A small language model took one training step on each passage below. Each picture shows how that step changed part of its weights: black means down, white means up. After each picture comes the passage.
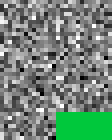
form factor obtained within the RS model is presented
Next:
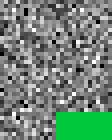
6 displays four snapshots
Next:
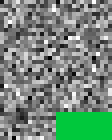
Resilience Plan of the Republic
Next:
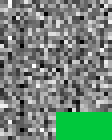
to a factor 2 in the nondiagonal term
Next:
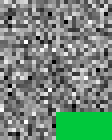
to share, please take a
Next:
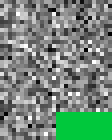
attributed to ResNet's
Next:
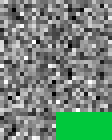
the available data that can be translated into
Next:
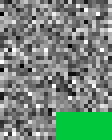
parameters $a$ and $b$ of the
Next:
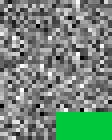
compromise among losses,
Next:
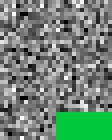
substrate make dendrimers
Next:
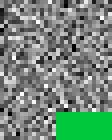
phenotype or to the M2
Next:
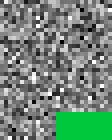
site to which aniline monomer can
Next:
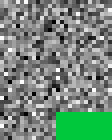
lower fertility has on demographic and
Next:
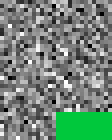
an image is captured. Tests
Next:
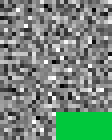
are also of the key transfer
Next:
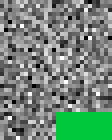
conclusion, given that the only symmetry
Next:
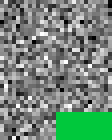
emerge naturally, and realistic
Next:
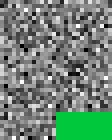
estimate the rotational component of this
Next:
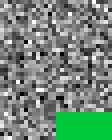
to the disorder of the system, meaning
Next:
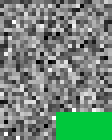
10,000 charging stations throughout the
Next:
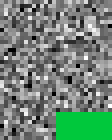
flashes imaged by the Solar
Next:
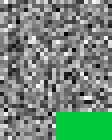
\hline Trans. & Name &
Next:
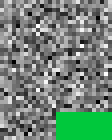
of our respondents began higher education
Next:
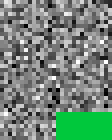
Planning, CIBIO,
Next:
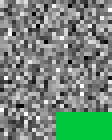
spacecraft frame, propagating
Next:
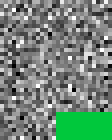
the success of sexual violence
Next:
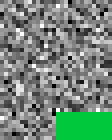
postdoc networks, postdoc
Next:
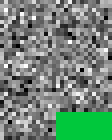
the global geometry of the
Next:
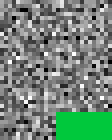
we also explored how the hybrid
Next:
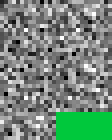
Without proper utilization of finance,
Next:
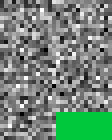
stems from the methodological framework.
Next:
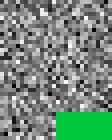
funds to the participant, as they can
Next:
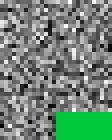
a well-defined organization structure. 2.
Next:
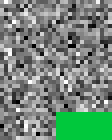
only at the design stage and, moreover,
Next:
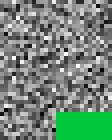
those observed in other samples, i.e.
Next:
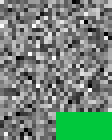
a function of its mass. It has been found that
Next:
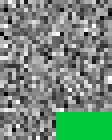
%may yield different predictions.
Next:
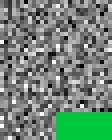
is forbidden by regularity.
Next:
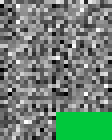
raises new challenges around data
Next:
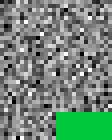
drives at the conclusion that water,
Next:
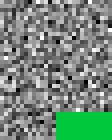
system. Table II compares the
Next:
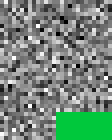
such a layer. 5b) Other
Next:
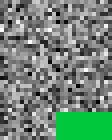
\begin{acknowledgments} We
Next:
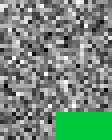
seminars, round tables,
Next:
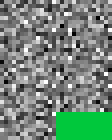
allows more extensions as follows.
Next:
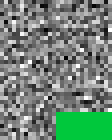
others. \ding{47}
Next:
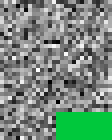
adult GAERS. We also examined
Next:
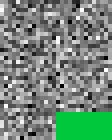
input solicited from ARCSS
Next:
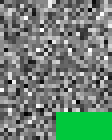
and cultural revitalisation.
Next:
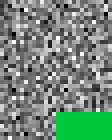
of services. Apart from the
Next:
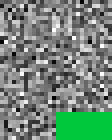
said that people cling to
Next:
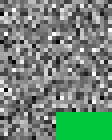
of Questionnaires The
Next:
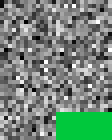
elective course in Diploma
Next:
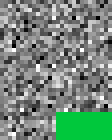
et al. Heavy metals and
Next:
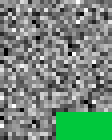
mixes the impurity spin and
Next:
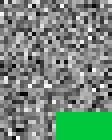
compared to the usual choices found in the
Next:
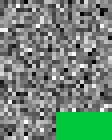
Note that the photon frequency measured by an
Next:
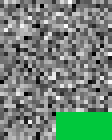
B.E. Student³
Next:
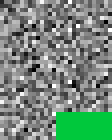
save increases. This leads to a
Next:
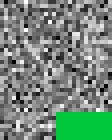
of malignant cells, thereby,
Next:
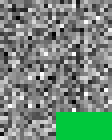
the atomic frequency $\omega_0$,
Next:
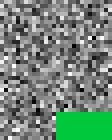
prejuicios Violencia
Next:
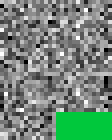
a single dominant peak with a
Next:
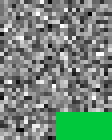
Kazakhstan (Asian
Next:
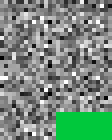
And it's not here. It's in
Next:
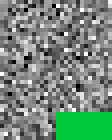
a safe and just operating space and
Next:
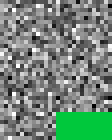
conflict scenarios. We
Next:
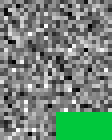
of excited states. The usefulness
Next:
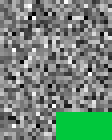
and water conservation society of
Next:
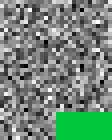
its alloys. Aluminum also has
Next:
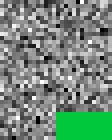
`Cell` and `Node` objects
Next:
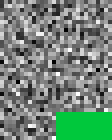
advocated in \cite{ref4}
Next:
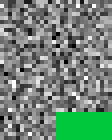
the widened network. 3 A
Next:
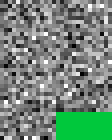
the galaxy center (Y-Offset
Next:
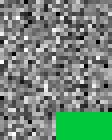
their safety envelopes and
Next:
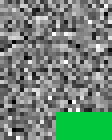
to give the same energy eigenvalues
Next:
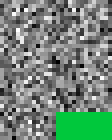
$\delta m$ non-perturbatively
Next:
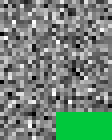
and this can be done by combining
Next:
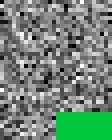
the interchain coherence while
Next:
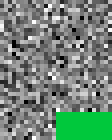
to speed up the code by
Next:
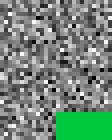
analysis of uncertainty estimations related
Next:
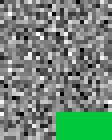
case for a particular individual whose ejection
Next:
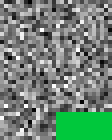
task embedding size and learning rate
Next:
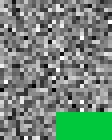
or older, (2) having
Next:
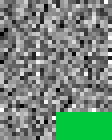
spacecrafts requiring large data
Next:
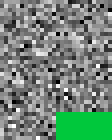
central charge takes the same form
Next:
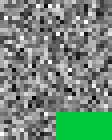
features using a variety of machine learning
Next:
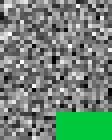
should be encouraged to share in
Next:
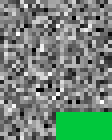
et al., 2018). The original
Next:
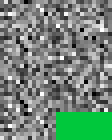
results are shown in terms of the number of
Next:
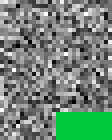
S. 2023. Analysis of
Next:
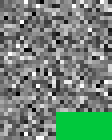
descriptors. Retail datasets of
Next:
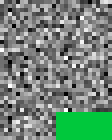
natural scenes. Since
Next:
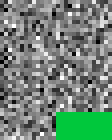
of relative contributions of different periodic
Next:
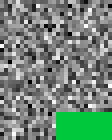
of creating modular systems [5], and
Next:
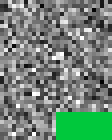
about how email topics and fields may
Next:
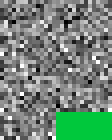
dynamics of the number of Cooper
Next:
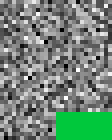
as a function of gauge length for the
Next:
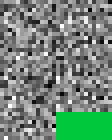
expression for the force applied on a
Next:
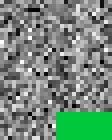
publicly available in user-friendly
